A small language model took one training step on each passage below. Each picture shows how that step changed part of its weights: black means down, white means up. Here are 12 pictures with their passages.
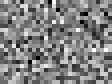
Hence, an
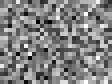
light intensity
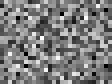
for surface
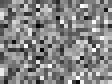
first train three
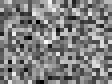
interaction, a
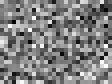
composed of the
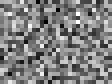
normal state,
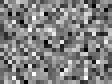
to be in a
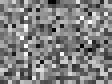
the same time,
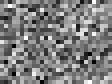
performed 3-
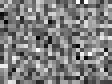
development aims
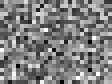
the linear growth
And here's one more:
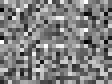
the Pin value
